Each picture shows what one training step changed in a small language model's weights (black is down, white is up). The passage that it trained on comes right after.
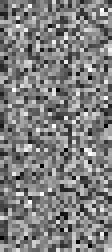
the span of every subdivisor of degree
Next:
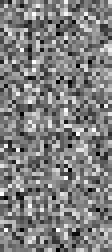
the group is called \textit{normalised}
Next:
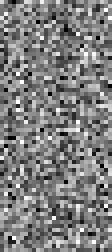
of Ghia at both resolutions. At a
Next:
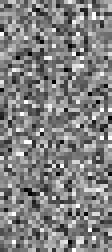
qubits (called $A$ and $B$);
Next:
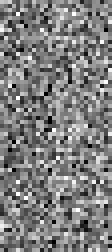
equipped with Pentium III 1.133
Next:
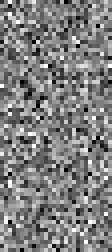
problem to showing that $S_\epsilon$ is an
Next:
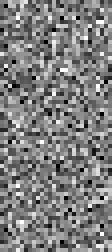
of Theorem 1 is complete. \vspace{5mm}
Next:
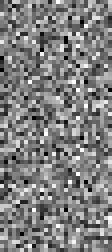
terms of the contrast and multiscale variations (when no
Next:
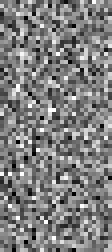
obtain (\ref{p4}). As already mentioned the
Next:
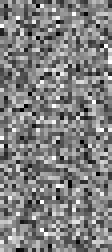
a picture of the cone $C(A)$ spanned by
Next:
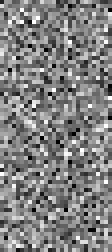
between the associated bundles $P_i\times_G
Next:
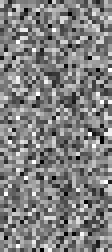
with cp$(j) = \kappa$ and
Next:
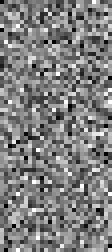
(3) now follow easily from (1) and Proposition
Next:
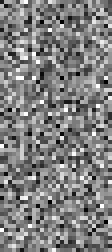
space with $\ci $ c.c.c. and
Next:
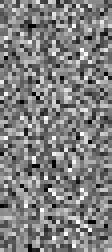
$4$-skeleton (namely the
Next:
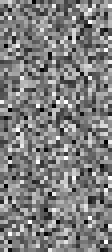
unknown whether the stationary point is a zero of
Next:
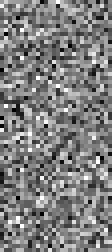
tackle physical singularities by using local refinement.
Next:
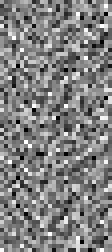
attached primes of the top local cohomology module coincide with the associated
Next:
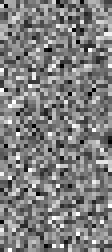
of $E$, then the corresponding $\tilde{A}$
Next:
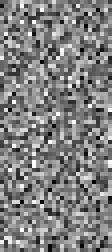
essential, such as in fluid dynamics and electromagnetic
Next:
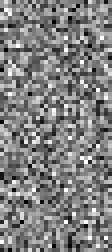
polynomial has multiplicity equal to 2. The relation between the coefficients
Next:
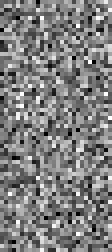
we construct a solution for the following FBSDE%
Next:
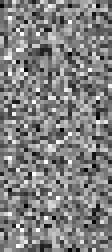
if \begin{itemize} \item for all
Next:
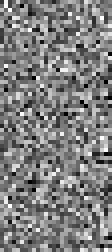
treated separately below. \vspace{0,2
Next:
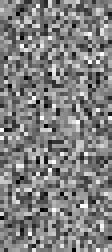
This flexibility is harnessed to provide
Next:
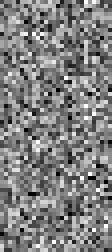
induced (diagonally) by the $\tau$ action
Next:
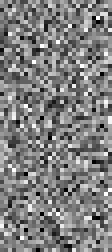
x\rangle^{i}. \end{equation*} The
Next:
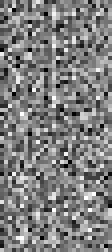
initial residual is the log-mean while for error indicator is
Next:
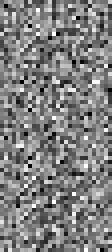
from the last two corollaries which are similar with
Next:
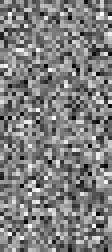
>0$. Then for any $\varepsilon \in
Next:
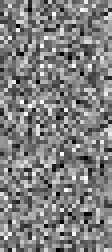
the estimation model is formulated to maximize this probability, which
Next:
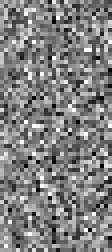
three-dimensional ``surface.'' For our purposes,
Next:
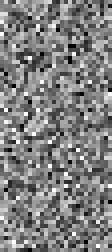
Since $G$ is the Mal'cev completion
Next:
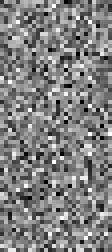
sequence $\{z_j\}$ is {\it convergent by the
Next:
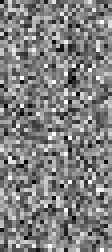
the rest of this section, we prove that $\theta$
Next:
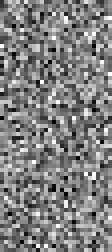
pad it with zero blocks, so that all the block
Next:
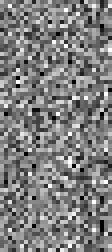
the importance of the study of Selmer groups arise
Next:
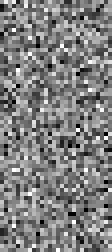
proof of this fact with a slight restriction on $f$
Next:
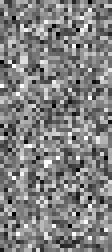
finite sequence. Let's throw into our test the
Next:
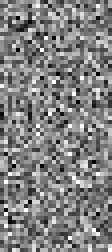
\mathsf O_{d,s} \supset \mathsf
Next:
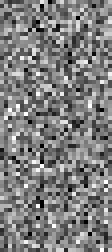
denoted by $G\circ H$ and was introduced by
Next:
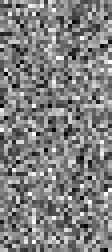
system. \end{enumerate} This modelling and analysis
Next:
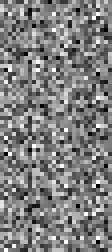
\xhookrightarrow{ \ { \ } \ } {\rm
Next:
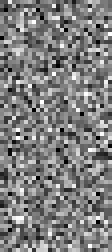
sense that for different spatial configurations of the environment, a
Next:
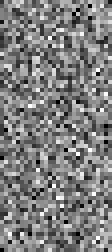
origin \textit{O} to destination
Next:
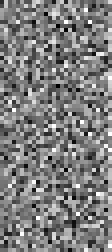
the mesh size is getting smaller then the lattice is
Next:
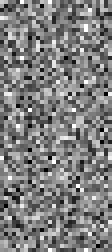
BIC at the target frequency. To this end, we
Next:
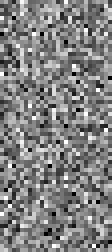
For an even dimensional manifold, the cup product on the
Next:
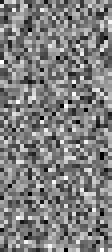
$f$ has other exit node further to the
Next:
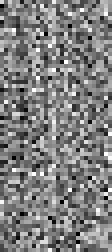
\hline \end{array} \] This is the smallest
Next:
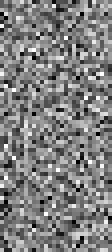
lead to the same eventual behavior. That is, they
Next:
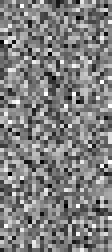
can be transformed into an equivalent delta, the parameters
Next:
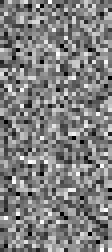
the projection to the base manifold $M$ of the
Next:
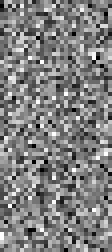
for the moment estimators $\tilde\rho_x$
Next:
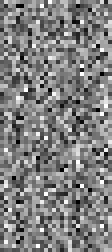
\end{align} The two-argument function
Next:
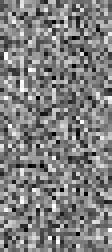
$(p_k)$ such that $p_k
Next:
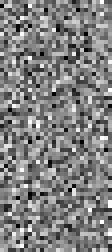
either $K_{\ell}^{top}$ or
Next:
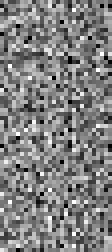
$N$ acts linearly on $S$ over
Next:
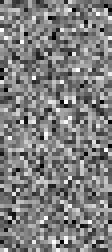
system of stochastic equations \eqref{ranks}. Our objective
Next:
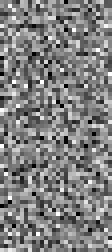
p$ matrix $R,$ we infer that
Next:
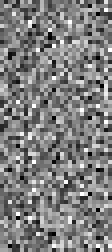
I have been able to construct a series of examples slightly
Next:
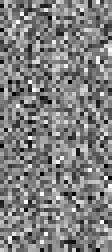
the space in which a subset of the group is open if
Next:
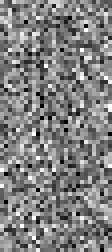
and an historical survey of the field.
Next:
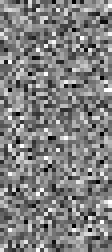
simple semigroup without idempotents then the semigroup
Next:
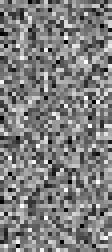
prerequisite before one can establish the latter type of
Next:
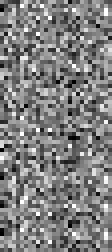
this basis. The basis has the property that the natural Lie
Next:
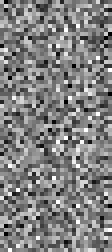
{{Mechanical Discrete Approach Using
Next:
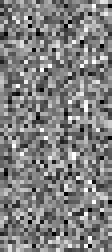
International Symposium on Dependable
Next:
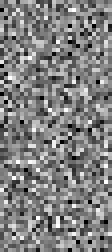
base $(\Omega,{\cal F},P)$. For any
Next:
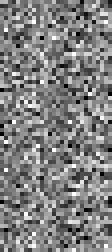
conditional on ruin occurring, of several variables of interest
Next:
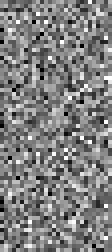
and rearranging the terms of equation
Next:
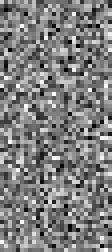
We investigate algebraic structures that can be placed on vertices of
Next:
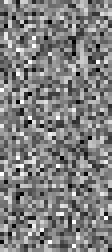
Every irreducible representation $L_{\mu}$ of
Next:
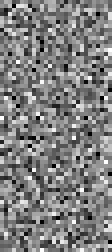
and identical degree variation $Var(G_j) =
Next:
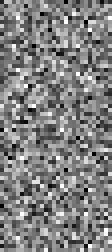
it gives a strong condition for coequalizers as
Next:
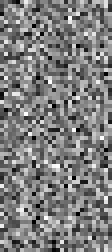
to develop algorithms for solving index form equations. There are efficient
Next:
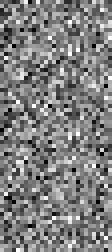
as a tensor product of two matrix factorizations for
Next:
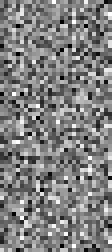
Hochschild homology of the Taft algebra
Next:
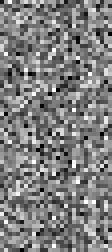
from Host to Device and from
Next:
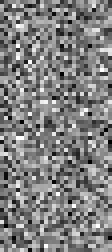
of the ropelength of each of our composites
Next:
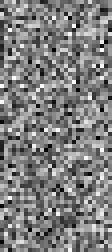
s in some maximal interval. Of course, that item
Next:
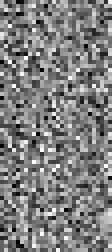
finite difference schemes. \LL{We divide the spatial
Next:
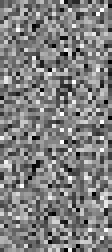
within your technical capability, but you are
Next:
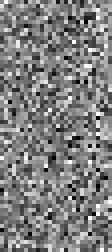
discs, then $f$ is a CR function on
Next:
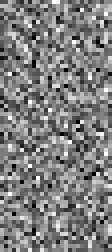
result} Hereafter we use the following notation {\small
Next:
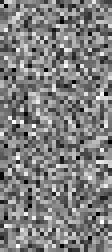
of $\Omega$ does not contain the intersection points of the
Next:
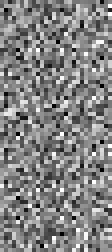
\\ & DIRK & IMEX &
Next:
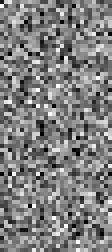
$\varepsilon \in (0,1)$ and for all
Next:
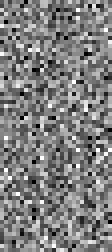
supported by FEDER, Spanish
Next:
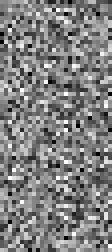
based on a very general transversality argument, the
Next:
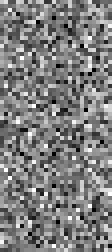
directly, but the modification here works better numerically. Let
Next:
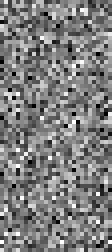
dilation is actually a Markov dilation. This follows from
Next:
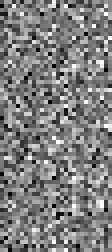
y) $$ for all $n \geq
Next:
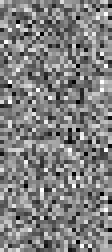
to achieve \eqref{main_thm_1}, which
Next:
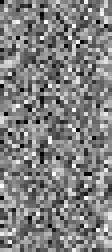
methods in the literature and we report some improvements in
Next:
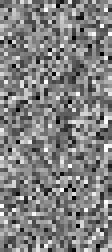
be written via the Peano-Baker
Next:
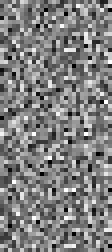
a quaternionic K\"ahler manifold, trivializing
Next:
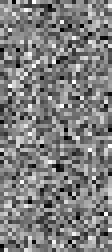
from a transport 2-functor and visa
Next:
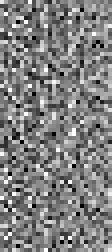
minimal matching, greedy matching, Steiner minimal tree
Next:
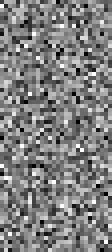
$ \varepsilon_{A} $ is a
